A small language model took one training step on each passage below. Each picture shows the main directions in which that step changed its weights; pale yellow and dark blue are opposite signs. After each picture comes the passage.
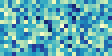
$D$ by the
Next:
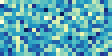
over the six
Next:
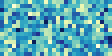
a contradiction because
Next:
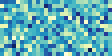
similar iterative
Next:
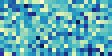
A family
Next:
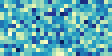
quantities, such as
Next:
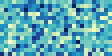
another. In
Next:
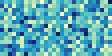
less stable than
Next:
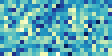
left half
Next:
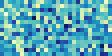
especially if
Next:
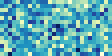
first choice for a
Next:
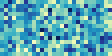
to be tested
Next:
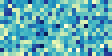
total power of $\sim
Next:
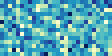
time domain could
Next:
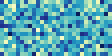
the second one. The
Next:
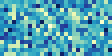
plotting of
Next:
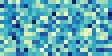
to provide a proof.
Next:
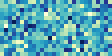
is convenient
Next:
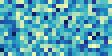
reconstructions at
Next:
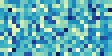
roadmap for
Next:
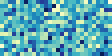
parameters are also shown in
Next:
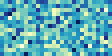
where we used Eq.
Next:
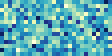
$p$ such that
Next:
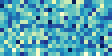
We now look
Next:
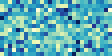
we are ready
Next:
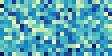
Ricci flow
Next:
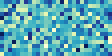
the property that each
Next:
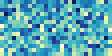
case when the real
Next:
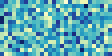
rational part of the
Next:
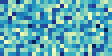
The resulting equations of
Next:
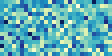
a nonnegative
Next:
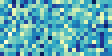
There are three
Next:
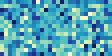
the skin
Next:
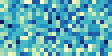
divisors of
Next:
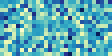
property: if
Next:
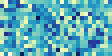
the 2dF and
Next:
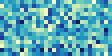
vertical dotted
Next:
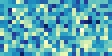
fit up to
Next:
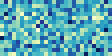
the contribution of
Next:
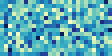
follows from Proposition
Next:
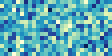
reported to be
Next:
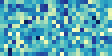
proof of Proposition
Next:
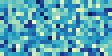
\le \big(
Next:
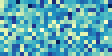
probability & Steps
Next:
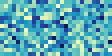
into account the
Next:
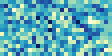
focus on
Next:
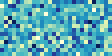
Solving the
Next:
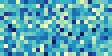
performed here
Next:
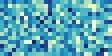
of the radio
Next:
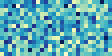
property. For the
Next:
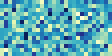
the statistical properties
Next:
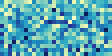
distribution of a very
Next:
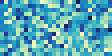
not agree with the
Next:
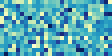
the two-scale
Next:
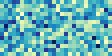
2 as shown in
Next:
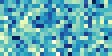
half of our
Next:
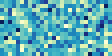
access to be
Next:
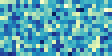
dv \le
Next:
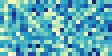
Green's function
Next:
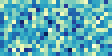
version of this
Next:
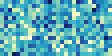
one found for the
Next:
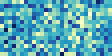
the bidual since
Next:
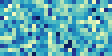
A$ be a
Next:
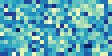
well as the electron
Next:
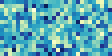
if, and only if
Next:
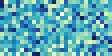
the domain is
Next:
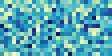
distribution}), we face
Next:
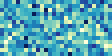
contract $C$
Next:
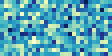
system. It contains
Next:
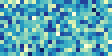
mass of electron)
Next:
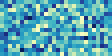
of Coxeter
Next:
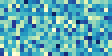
\text{for }
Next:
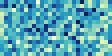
happens. This
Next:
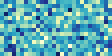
with the experimental
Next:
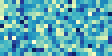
\caption{The example
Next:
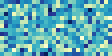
and obtaining the standard
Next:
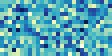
show that even a very
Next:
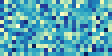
The expressions of
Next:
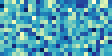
vicinity of
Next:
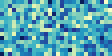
condition with constants
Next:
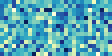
the conservation
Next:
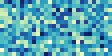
effective mean field.
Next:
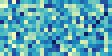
of the representations
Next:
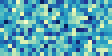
necessary to
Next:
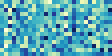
analysis depends on
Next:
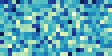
had been known
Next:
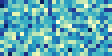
doping is
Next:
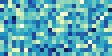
and triples of
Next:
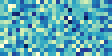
this path moves
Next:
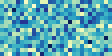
like to fill
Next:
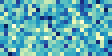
to the fractional
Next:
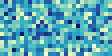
the form of an
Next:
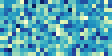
expected to have a
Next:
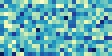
supply chain
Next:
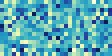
inside the
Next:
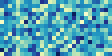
makes the
